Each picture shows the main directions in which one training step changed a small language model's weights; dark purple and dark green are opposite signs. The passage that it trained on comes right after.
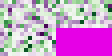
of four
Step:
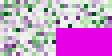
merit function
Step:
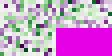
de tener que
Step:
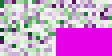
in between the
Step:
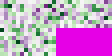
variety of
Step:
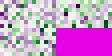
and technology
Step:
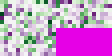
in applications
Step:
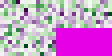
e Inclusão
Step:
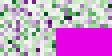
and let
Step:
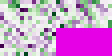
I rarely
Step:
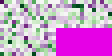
er voor
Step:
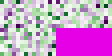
implementation of a
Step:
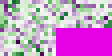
compensated by
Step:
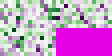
to find out
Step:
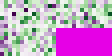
demand and
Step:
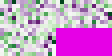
the proposed method
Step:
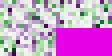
of the state within
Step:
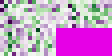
papers/ 1
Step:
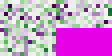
The final
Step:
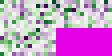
la mejor
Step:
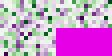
pressure for
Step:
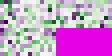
couplers, that
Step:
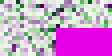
two- and
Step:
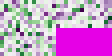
and even
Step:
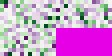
to explore our
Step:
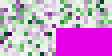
velocity which
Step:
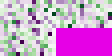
be viewed
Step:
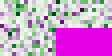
not just
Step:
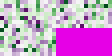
solutions to the
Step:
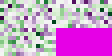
has to be
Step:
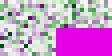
related to
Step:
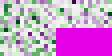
be presented
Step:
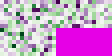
for near
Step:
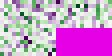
represent a constant
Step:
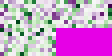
and energy for
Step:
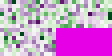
the behaviour
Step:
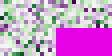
compressão dos
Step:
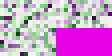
diffusion of
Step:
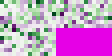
nature of the
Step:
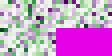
are excited
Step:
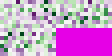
found to be
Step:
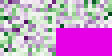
numerically for
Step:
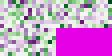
if they have
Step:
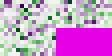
the routine
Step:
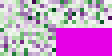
at finite
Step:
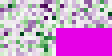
cannot be
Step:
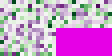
equal the
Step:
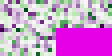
of social media
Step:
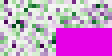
muestra los
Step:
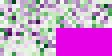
the formation of
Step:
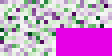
part from the
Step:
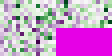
proposed that the
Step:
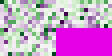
a type of
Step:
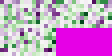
fits very well
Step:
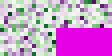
percentage of
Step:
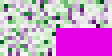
and $\sim
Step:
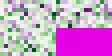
р. в
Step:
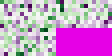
assistance to
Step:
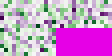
content in the
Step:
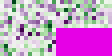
the term $P
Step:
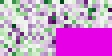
conventional to
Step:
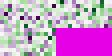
The parameters are
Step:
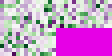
according to
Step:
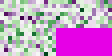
However, most of
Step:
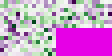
m_e and
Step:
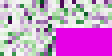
$\beta$ is
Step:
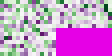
statistical method
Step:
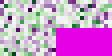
allows users
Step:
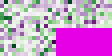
the basics of
